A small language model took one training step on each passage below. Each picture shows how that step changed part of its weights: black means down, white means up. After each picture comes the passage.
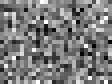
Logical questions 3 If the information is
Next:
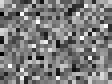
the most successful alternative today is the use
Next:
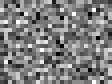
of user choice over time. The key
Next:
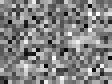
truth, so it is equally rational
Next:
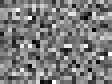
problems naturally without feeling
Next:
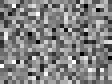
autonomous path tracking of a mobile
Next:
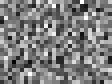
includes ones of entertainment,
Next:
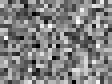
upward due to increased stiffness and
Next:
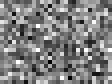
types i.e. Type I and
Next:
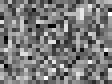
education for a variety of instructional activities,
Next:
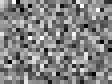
an RFID transponder) consists
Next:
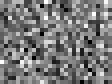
major European tourist destinations use digital solutions
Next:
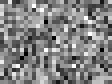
datasets used and/or analysed during the
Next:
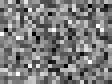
contacts are compatible with established
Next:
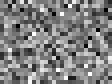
and Mohamed: Entangled
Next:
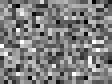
of them make innovation at least on the
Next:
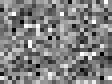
was recrystallised from ethanol
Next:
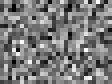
.83 Agree No purchasing of new
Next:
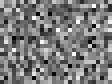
an example for its high appearance in
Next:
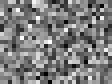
relationship between aphid and many other
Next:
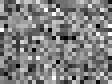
*Community Dent Oral
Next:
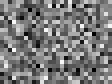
measured temperature signals are free from interference
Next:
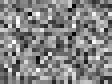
innovative character of the judicial
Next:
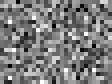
Conference proceedings of the:
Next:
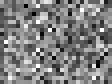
relatively poor academic performance and failure to play
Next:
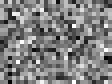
up to 2055, projections
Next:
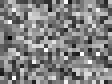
folk religion and rural religious practices,
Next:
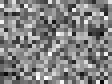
not explain the vast variability in individual
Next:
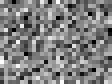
inhibition correlates negatively with the degree
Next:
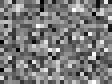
school students. The content of critical thinking
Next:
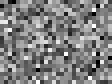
and transmission loss, coupling ratio, coupling
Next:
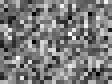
factors have been found extensively in
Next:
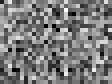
groups of MIPO and
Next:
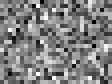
was an electronic conductivity meter brand
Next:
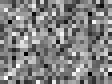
I have to learn this to pass the
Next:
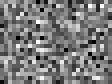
of these resources in other schools of the
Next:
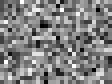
turbulence, and strong magnetic
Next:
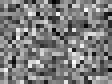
\text{such that:}$$
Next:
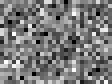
case the calculations are performed considering the
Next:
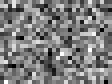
been self-assembled on
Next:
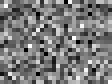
surface also gave similar DNA degradation pattern and
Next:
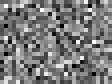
Typical phase trajectories of
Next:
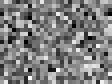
Qiantang District,
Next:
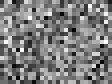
late spring and summer and their
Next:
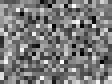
cloud-based database. The data were
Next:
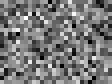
hydrophytes such as Common
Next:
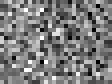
connect to outside services without competent
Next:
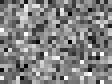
a days there is a high risk to
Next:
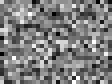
the bioavailable metal concentrations in soil
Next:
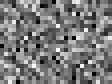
specimens were casting by vibration
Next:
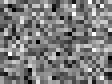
in patents for technologies that
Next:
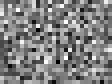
fade occurs. In modern
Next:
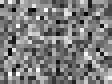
Asian array of armor
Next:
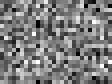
from 31 million in the year 2008 to
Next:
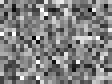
condition, in which cytotoxic
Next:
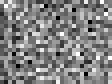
of the strains to degrade
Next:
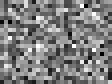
2). We have also observed that above
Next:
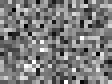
that matter. Here, our main aim
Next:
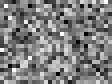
is measured by an X-ray
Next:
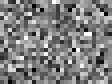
not only the financial liability from previous
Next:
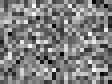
and organization of this work. All
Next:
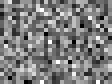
*move* elements and represent a
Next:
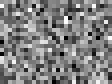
and it is the medium which regulates
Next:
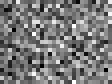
language skills among 60 undergraduate students in
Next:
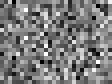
context of students, their socio-economic
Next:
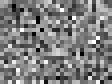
reservoir is designed to transfer liquid from top
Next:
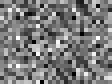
administration services for children's hospital,
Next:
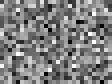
to find them and therefore one
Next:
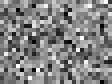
syndrome but there is not
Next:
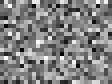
Unit Conventional cable steel
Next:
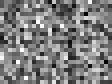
and UNSW in his native
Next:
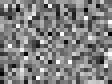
rest between contractions. This requires the
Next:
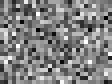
of the femur). These factors must
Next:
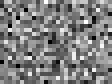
Introduction In the 60s of the
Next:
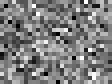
in the khorezm region
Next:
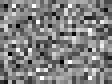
of whipping sour cream
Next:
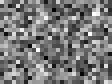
with those of Hakanen et
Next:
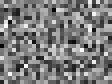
routine ions in potable water.
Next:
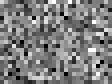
Y), BX (cue=
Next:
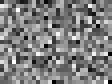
access and understand the information.
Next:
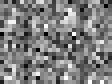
Face Meetings*.
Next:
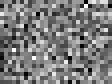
sector having significant potential but hindered
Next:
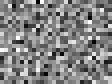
comes to top leadership. That is,
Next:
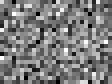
share price and other performance indices are
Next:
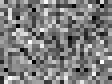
organisms [2]. In particular,
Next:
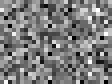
living things, Environmental protection organizations and
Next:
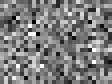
in three genera have been reported from
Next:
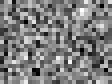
copy, the problems and
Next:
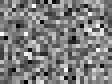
to amberkhana which is
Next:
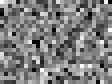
the profound changes in production, use
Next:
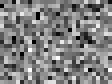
different joint ordered factorizations of
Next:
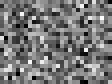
METHODS 1) Abrasives
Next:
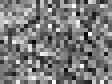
university. Looking at data risks,
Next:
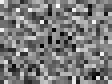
several higher education institutions, most notably
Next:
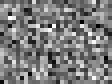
to those who are studying XI
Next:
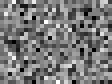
simulation technology(CST) software is
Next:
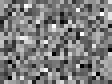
Jesse B. Hall,
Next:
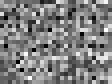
exponential generating functions can not be
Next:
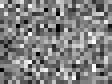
the question of how to best define the
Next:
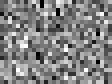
the development of conventional business to digital
